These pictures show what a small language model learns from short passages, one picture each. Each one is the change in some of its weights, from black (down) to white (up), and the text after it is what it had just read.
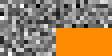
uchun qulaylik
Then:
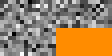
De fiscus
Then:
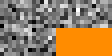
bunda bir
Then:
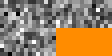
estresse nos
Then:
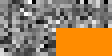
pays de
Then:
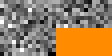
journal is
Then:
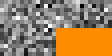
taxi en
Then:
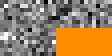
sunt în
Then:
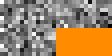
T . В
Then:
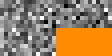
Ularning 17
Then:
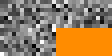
media informasi
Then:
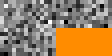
Proc. of
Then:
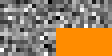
com diversas
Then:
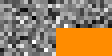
tok esa
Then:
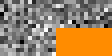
olib kelishi
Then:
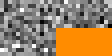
shahri –
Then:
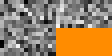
В зоне
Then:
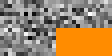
seminar va
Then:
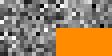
entre ce qui est
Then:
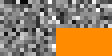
e resgate
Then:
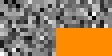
a separate
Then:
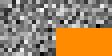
e que está
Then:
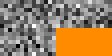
mundo interno
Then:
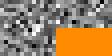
do Relator
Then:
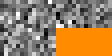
a key
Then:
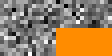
gaplarni uch
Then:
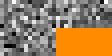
cosa como
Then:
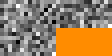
vez que se
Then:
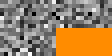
of such
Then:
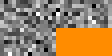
на ставку
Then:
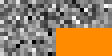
la famille des
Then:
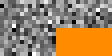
que fueron
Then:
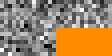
com maior
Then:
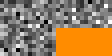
a mediação
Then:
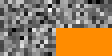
bir adabiy
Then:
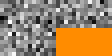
afaceri se
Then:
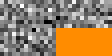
Shuning uchun
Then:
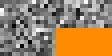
do British
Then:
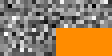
u inson
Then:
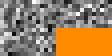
- Education,
